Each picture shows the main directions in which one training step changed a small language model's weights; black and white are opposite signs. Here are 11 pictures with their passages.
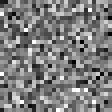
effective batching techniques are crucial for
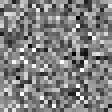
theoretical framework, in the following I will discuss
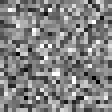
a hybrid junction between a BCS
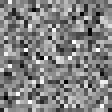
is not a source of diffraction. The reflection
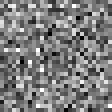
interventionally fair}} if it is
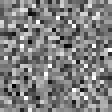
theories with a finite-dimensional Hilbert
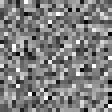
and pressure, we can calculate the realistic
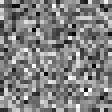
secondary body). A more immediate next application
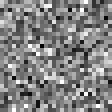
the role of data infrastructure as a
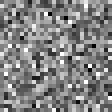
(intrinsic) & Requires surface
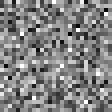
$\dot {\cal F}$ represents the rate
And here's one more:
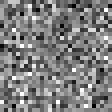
identified the following problems that they face in both
